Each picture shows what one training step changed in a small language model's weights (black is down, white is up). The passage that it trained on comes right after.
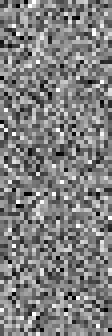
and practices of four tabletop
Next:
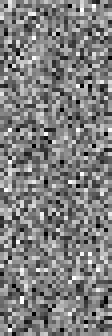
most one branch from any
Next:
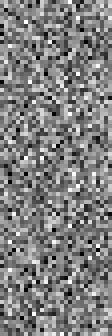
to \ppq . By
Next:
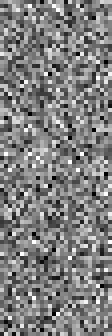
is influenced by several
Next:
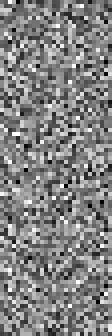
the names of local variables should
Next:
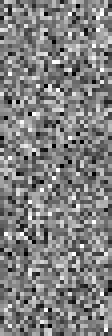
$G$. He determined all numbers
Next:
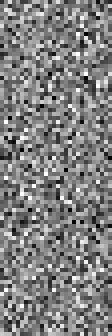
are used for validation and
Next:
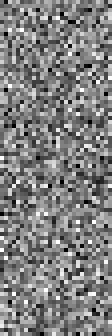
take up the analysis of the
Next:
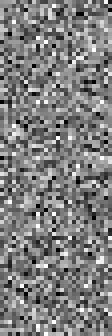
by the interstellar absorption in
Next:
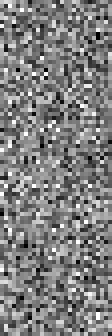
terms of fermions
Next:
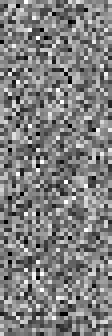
| Differences in various
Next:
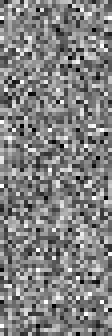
In the second series, most of
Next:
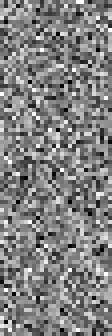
samples: standard mix as well
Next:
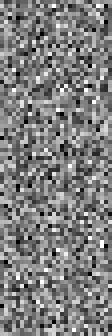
(x,p) \otimes
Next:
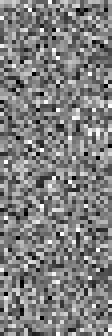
than the Parkes Multi
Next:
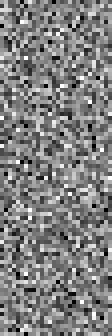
\qquad n \geq 1.
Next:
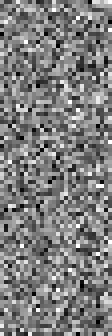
for court, where each
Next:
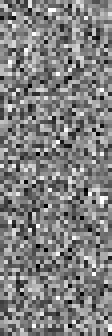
two sprays were applied,
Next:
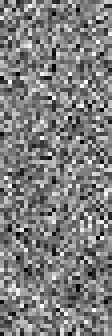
(7) becomes linear in
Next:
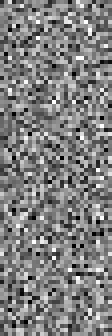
or power, threatened
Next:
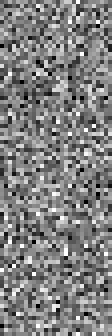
to exploit all the available space
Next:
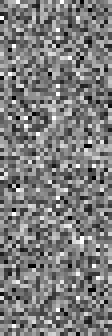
We can use this sequence to find
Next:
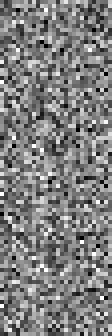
of the coolant in the
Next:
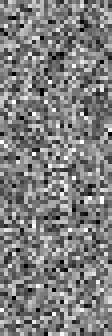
impairment. This
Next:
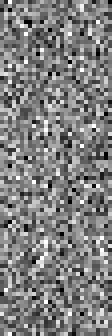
assumption throughout the
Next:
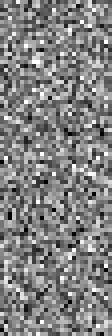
disposition SPWM.
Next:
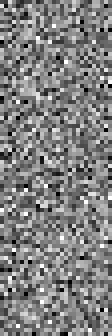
of 0.4 leads to a
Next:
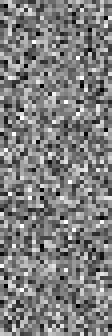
agency acquisition
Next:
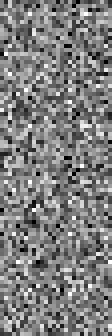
counterclockwise direction as
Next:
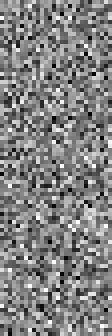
we give an explicit expression for the
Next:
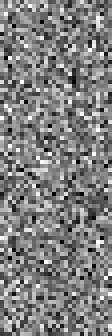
4-gram, evaluated on
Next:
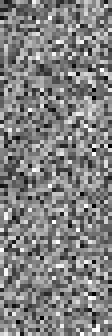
interaction of CLEWS.
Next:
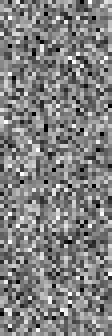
For $\sigma\in {\rm
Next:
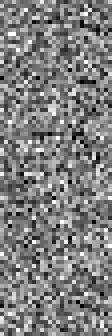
instability. The role of
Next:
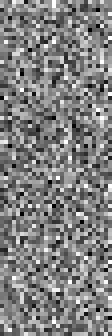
might be habitable for
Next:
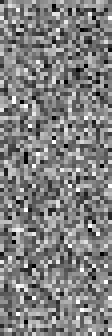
for each weather parameter for
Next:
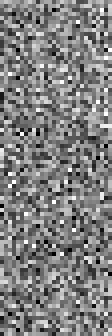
in a local situation.} If
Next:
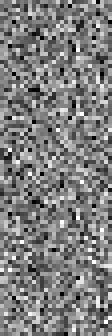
reported by Talbot
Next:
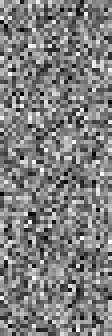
B, C and E correspond to
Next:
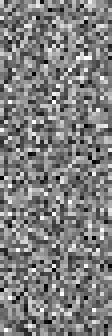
and Jones polynomial change
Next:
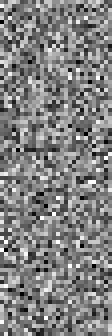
and the interpretation of the quantum
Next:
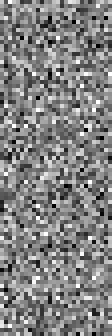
solve the equation of motion for the
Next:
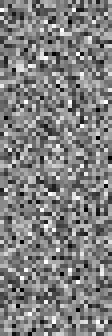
be saved to remote or
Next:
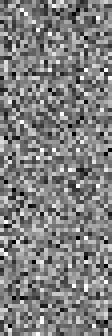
$\lambda$ reduction of an invariant
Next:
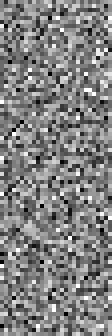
third of the funding is provided
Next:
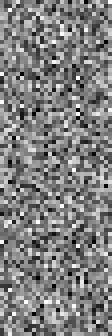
a delta comb, at
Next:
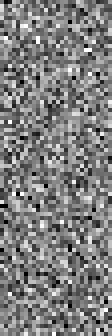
k}}\right) \nonumber \\
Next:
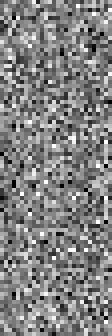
evident limitation is
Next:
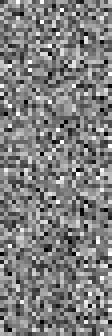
was also found a direct correlation between
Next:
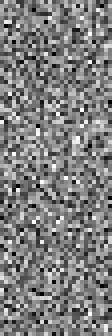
ensure equal opportunities
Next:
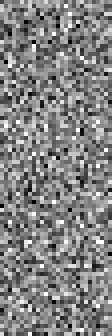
climate change, so I
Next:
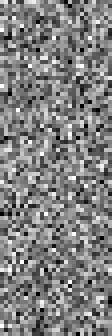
the formation of collimated
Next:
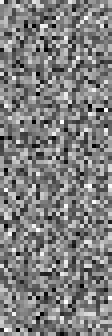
125 or PSA has shown
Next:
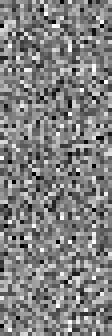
underlying principle generalizes:
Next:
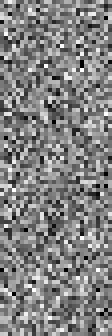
the time needed to effectively
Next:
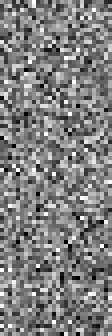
1]$, the following inequality holds
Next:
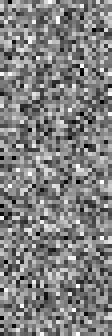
Interest The authors have no
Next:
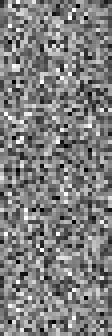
space), we first conjecture
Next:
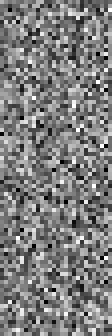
like ultra-dense
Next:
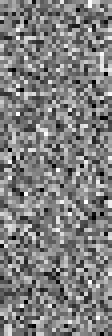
a conic linear program on
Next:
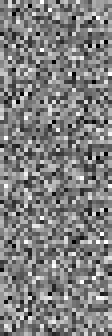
works with only two sources, it
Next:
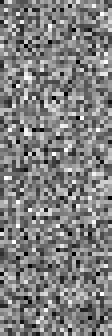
, then opposite vertices have the
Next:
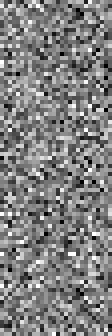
and 6) while group B
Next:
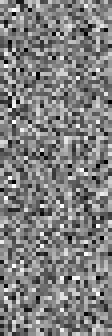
as well as supermassive
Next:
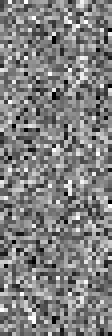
breeding protocol is
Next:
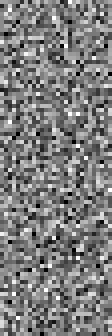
constants} To determine the
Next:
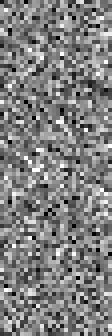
sharing, which only allow access
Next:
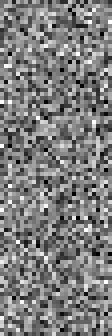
set in an adhoc
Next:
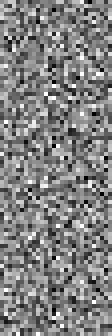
financial development, the interaction
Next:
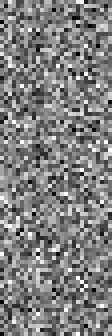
such as efficiency, stability and
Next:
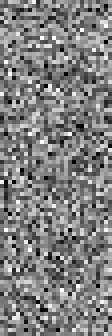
$X_{\alpha}$ is a
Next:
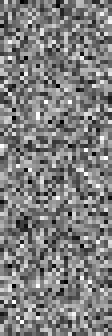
knowledge, attitude and
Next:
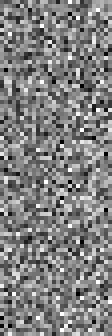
- \zeta \] in the
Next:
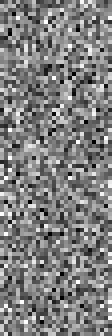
close with fascia and
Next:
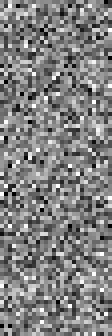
set of electromagnetic
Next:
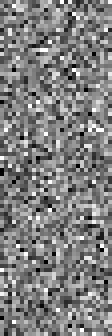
Finally, the next step will
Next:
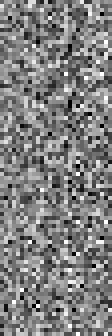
text, images,
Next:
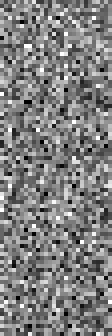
before, that: $$P
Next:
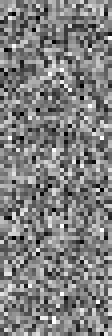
university. Two research
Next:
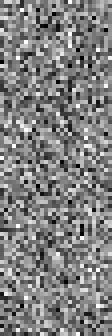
spin effects have been predicted to
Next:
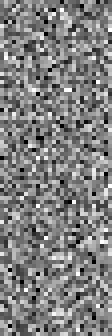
is the BI Reverse
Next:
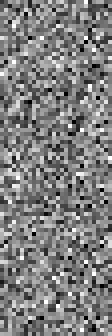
that each AP communicates
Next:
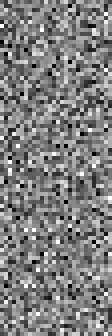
defined by the mean of each
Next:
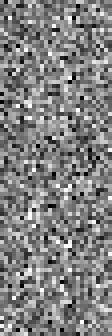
structure. Furthermore, we have studied
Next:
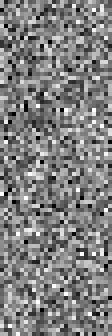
metric of $U$ (where
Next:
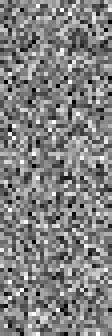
flow cytometry plays
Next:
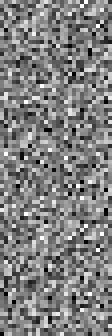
\end{equation*} holds and
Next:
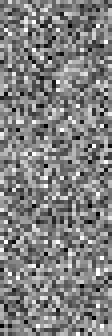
denote the compositions of the
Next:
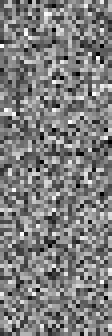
the academic performance.
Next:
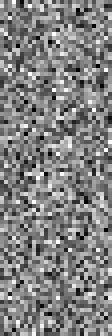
the IGM signal. The
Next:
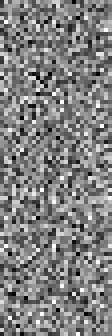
construction are great factors that
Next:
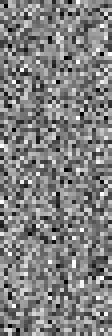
of teachers is a significant
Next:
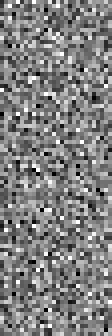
$E$ can be written as
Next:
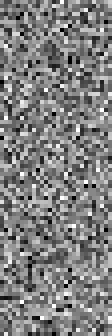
\sigma(u)\leq l
